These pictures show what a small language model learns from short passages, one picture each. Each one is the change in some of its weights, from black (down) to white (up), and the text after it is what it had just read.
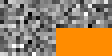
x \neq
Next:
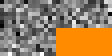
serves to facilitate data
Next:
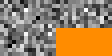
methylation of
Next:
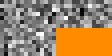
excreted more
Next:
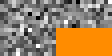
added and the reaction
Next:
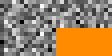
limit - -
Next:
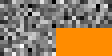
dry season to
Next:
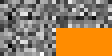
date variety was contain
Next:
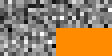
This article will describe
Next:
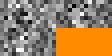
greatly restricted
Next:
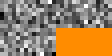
they do not involve
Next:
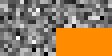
institutions as if they
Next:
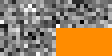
Justice for
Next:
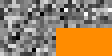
the fiber surface when
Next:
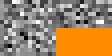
out a research
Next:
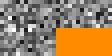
is translated and
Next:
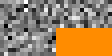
prepared by mixing
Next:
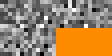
designed cooler
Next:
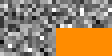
make informed decisions that
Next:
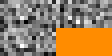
IEC limits
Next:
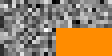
existence of bioactive
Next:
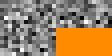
a separated concerns
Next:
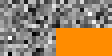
is replaced with
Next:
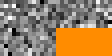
(Table 3:
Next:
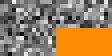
analyse the impact of
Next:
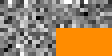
yield obtained and as
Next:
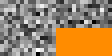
Version Date
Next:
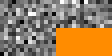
and managers tend to
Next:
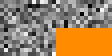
In women with
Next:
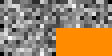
error evaluation was carried
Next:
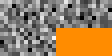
not Get to
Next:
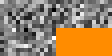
used to meet the
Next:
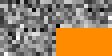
communication technologies. In
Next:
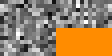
suggesting that manure
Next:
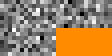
vulnerability index:
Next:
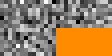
targeted social skills,
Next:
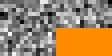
which deal with
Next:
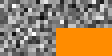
in the range
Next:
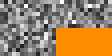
based on the
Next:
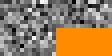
interest among the authors
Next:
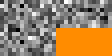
materials in contact.
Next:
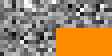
on History of
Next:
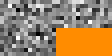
Centre Dyna
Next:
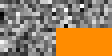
methods described by
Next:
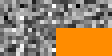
and task allocation
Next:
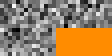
on the PID
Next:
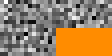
test for diabetes by
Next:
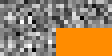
contests relative to
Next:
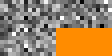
economic sectors have experienced
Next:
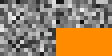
dataset, to allow
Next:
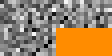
taken from 2
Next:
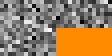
developing strategic guidelines for
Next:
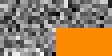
have different kinds of
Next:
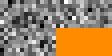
is investigated. It
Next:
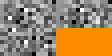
promptly report
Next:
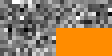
explained what AP
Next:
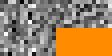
for Mobility:
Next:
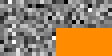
While the main purpose
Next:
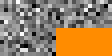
the breeders
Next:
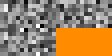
or education, making
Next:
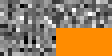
where environmental conditions
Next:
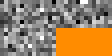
fall under another type
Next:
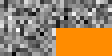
levels should work for
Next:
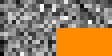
opium to manufacture
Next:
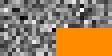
prevailing in
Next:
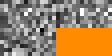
lost functions that
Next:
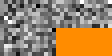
Results and measures 21
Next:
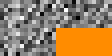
the variance of
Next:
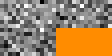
be traced through
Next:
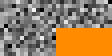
Factors that cause
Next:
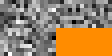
M HCl,
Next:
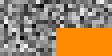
production, lessens
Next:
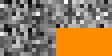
Trans. Neural
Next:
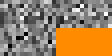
bounded by a
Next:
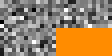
is absorbance
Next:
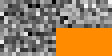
Public Health*
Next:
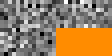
– A it shows
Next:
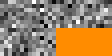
It is concluded that
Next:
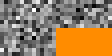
As the level of
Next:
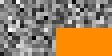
on degradation.
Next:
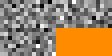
on several levels,
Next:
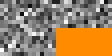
stress at which the
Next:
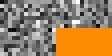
with PBS containing
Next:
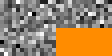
transition state in which
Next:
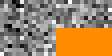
hand 2D:
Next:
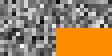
stirring until
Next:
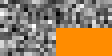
contains machine learning algorithms
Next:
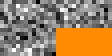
case, they are
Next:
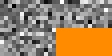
instant in
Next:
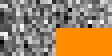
technical solutions, but
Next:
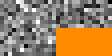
This study intends
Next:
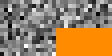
the work of
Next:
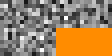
world energy demand
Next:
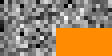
value for an
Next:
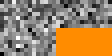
nearest versus non
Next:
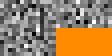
in Imphal West
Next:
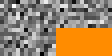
in coffee
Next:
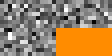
between operating companies and
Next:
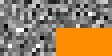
breath after normal
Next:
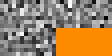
nm band, and
